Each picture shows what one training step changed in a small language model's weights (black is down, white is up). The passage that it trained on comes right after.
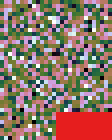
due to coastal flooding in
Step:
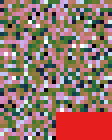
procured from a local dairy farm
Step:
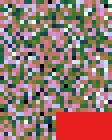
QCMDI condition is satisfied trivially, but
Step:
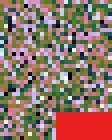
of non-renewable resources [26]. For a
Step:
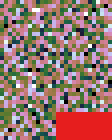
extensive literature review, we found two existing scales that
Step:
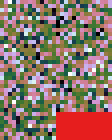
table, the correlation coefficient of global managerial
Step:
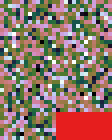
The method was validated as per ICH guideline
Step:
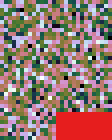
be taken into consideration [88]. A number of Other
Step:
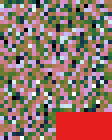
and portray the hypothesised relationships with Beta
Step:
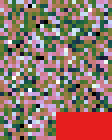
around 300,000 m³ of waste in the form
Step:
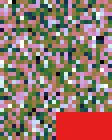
DIC), medication resistance, relapses.
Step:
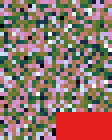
and enforcement of health and safety policies. In
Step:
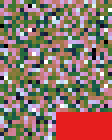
and observed water depth at high watermarks.
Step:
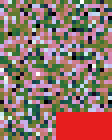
per month. The mean income of the respondents stood
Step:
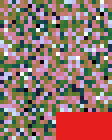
in order to analyze data and make informed business
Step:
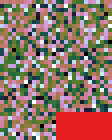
in audit reports can compromise the quality of
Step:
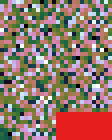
taken 5 times between 10 - 3pm. The
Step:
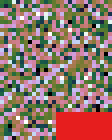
in the organ works of olivier
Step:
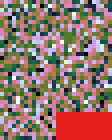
grafting procedures, lateral
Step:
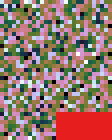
WWR. The concept of WWR is to
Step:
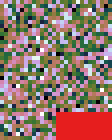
a comparison of these approaches on one dataset. Further research and
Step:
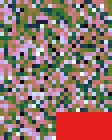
the tested section. [4] Also other researcher mentioned
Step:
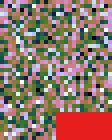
based schemes. However, they tend to need large
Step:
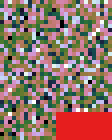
sustainable practices, 39(22.7%) of them
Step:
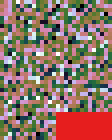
that pregnant women with distance of house with
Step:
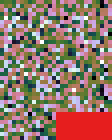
modulation in men with uncontrolled systemic
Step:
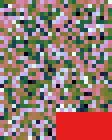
College, Jaipur²Senior
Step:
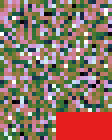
firms: some managers might overlook the
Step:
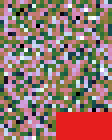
inside EU by 2028. With reported emissions as
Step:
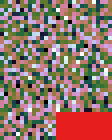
prepare nutrient broth and agar one liter of
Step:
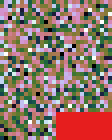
theoretical modeling and extrapolation from previous
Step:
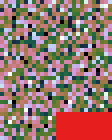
aspect of the problem and Enrique de la
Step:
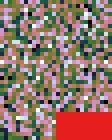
determine homeostasis. Carrying out one of
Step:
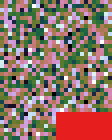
guidelines using the following equations.^[23]
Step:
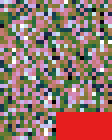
(236) respondents from three manufacturing firms in
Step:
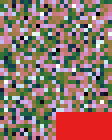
triglycerides and run on the residual
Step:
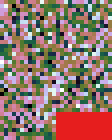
of AZO+Al₂O₃ than
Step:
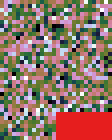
sector heterogeneity. The obtained results confirm our
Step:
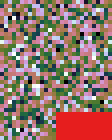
well diffusion method. Six fungi were
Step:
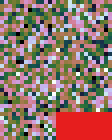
acids : While choosing **2** we considered
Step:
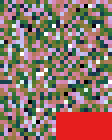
to enhance the resilience of Villupuram
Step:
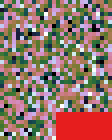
in classifying multi-crop leaf disease images
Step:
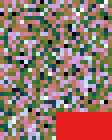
v_1 \quad (23)$$ Consequently,
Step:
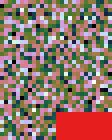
overall success or failure of a merger or
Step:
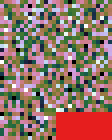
Nano silica 2% with Silres
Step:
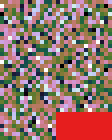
plate resting on the water surface [1].
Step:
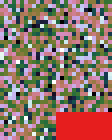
the maximum values of the ER and CR also
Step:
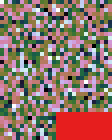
ground base of each such project usually consists of the
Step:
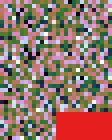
a t-test for the independent group. All the
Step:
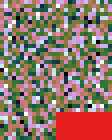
portrait shows a smooth energy decay
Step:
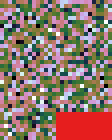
increase in Gd(III) concentration
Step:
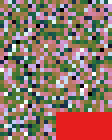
in Fig. 3 can be further divided into
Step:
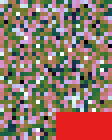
being inspired by the introduction of similar notions
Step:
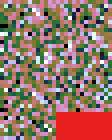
a significant difference in the epoxy resin
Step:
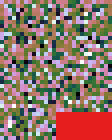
a flexible switching of data packets are
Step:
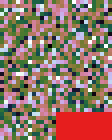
that central bank intervention provides a cogent
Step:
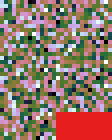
error access but is necessary to register the account on
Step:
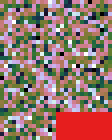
(such as impulsivity, social
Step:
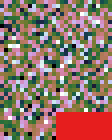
and other criteria [1]. A system designed to prevent
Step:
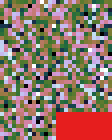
carried out. The whole setup was carried to the back
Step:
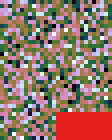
compacted soils to more than 60% in
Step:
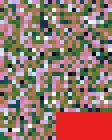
in more depth, setting out the implementation plan to ensure
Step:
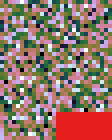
array antenna for direction finding.
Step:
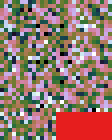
resulted in the exclusion of four participants. The
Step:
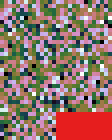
enhanced early detection strategies to reduce late-stage
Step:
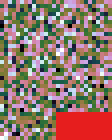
of minimizing logistics and time costs. Additive
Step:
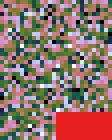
method⁴ from potential measurements on solutions containing a fixed concentration
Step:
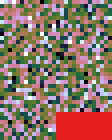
of Technology eit Manufacturing CLC EAST
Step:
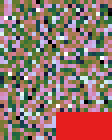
blood urea, waist circumference, body
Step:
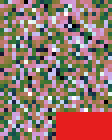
input; Petersen & Posner,
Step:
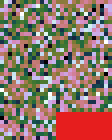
V_T = Terminal voltage per
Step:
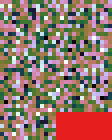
INTRODUCTION The pathogen
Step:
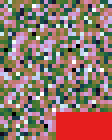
caused by other primary disorders. - e.
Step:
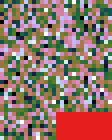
future life-history strategies and adaptive responses
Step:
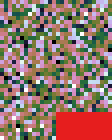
200 mg/L) were used. Hanna instrument
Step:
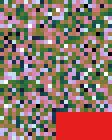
taking timely preventive actions against the diseases.
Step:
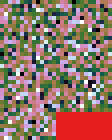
population, albeit of small magnitude
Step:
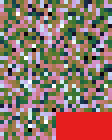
convey national culture, traditions, and historical
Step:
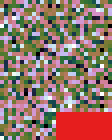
flow near a vertical cone (with half
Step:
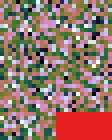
by the second participant, who claims that
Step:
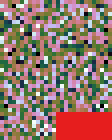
are investigated. The idea of designing
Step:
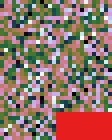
analysis Time of purchase Sample size %
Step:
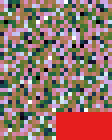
ACTRIS variables resulting from measurements that fully comply
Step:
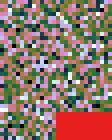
common goals and objectives. Leadership is "the
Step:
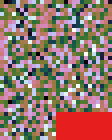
sh } \chi; \quad D = A \quad
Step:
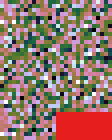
non-response or dropout, the sample size
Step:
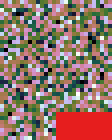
John Wiley and Sons,
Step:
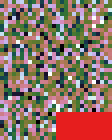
emotional maturity required for success in the
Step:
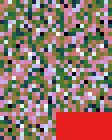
Content Level BBV1 Score
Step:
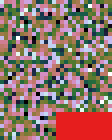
assessing norovirus infectivity in
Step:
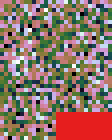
ALL cases were 14%, CLL cases were
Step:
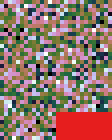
environment was observed between -50 J kg^{-1}
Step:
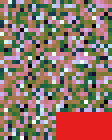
of earthquake excitation. II.
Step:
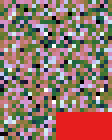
Spielberg's tests in the modification of
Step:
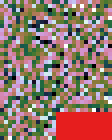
the girl child is on the other hand
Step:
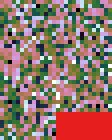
said they were forced to work long hours on family
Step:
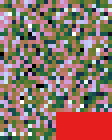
with a swollen bubble like base,
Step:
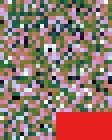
Europe**, pairing with a co-design
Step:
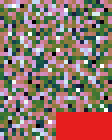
freedom to attend religions
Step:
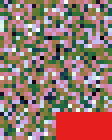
2025, the Commission introduced the new
